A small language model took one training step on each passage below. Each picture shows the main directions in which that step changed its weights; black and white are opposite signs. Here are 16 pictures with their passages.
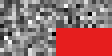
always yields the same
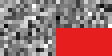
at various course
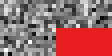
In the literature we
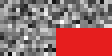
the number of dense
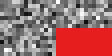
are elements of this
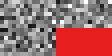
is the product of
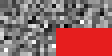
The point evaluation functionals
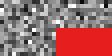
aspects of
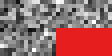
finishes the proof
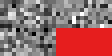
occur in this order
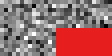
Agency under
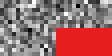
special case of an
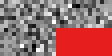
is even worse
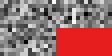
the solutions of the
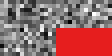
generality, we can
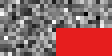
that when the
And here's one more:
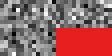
the theorem is
